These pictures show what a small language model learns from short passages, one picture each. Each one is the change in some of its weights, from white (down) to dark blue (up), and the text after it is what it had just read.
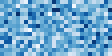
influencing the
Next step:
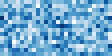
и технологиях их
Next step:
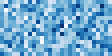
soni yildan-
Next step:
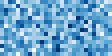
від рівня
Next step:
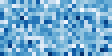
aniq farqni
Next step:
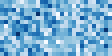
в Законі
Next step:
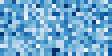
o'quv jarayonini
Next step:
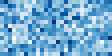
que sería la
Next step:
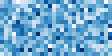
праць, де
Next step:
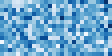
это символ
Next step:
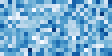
sifatida durrachalar
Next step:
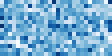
bu bilimlardan fikrlash
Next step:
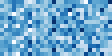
of Pedagogical Sciences
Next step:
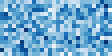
У сучасних
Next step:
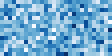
esses professores
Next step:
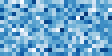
bilan ajralib
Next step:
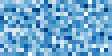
М растворами
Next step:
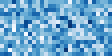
belgilardan foydalanish
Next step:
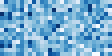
bir yilda 21
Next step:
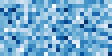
a proteção dos
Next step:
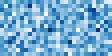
d. membantu
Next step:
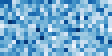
de fuentes de
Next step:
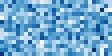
Tadqiqot ishini olib
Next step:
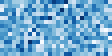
se rompen y
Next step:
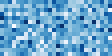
falsafa doktori,
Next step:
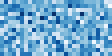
do Rosário.
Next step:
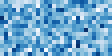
и других
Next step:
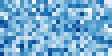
aniversário e de
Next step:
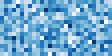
les enfants,
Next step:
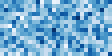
dado que el
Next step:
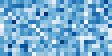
alcançados o
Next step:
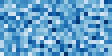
Helm K,
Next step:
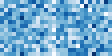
bem estar,
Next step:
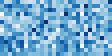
bună a
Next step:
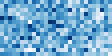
tomonidan investitsiya
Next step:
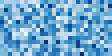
По мере
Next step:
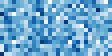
in Adonis
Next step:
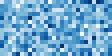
muhim ahamiyatga
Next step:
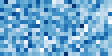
Pero hay otra
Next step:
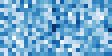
va strategiyasini
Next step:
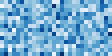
boshqaruv organi
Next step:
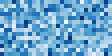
belgisi bar
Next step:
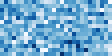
Y su dicha está
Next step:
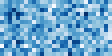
forage in a
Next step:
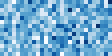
and Georgian
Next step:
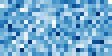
E CENTROS
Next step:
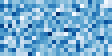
de Veracruz
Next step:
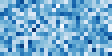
e cotejando
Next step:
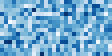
cele post
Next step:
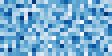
e não há
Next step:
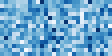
deportivos y
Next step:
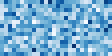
intuindo trabalhar
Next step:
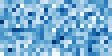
responsable de los
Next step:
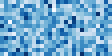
Идеального* в
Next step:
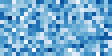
hamkorlar bilan
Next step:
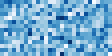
& Vicianá
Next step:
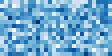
ва ҳатто
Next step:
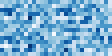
posibilidad de
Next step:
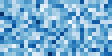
hamda yutuqlar
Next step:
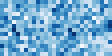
jarayonning eng oliy
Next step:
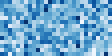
patient puis
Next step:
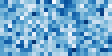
día, pero
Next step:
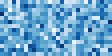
пособий по
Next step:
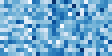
and versatile
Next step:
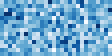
a wide natural
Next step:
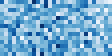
bunda qorin
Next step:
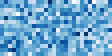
bestek van een
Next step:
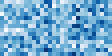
фонду —
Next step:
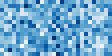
va haroratning
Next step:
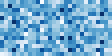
foi desconectado
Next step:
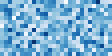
mencionar que mesmo
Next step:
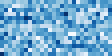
bosqich uchun
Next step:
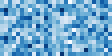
інформації, що
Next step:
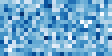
также от качества
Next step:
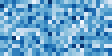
слоя 3.
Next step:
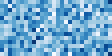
un período de
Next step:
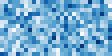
estagiários durante seu
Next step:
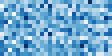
ИДЕИ В
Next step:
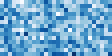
ega bo‘lgan asosiy
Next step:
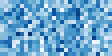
n i z a d
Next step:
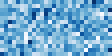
mucho las instituciones
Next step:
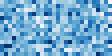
por el mismo
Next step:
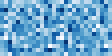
дослідження, не
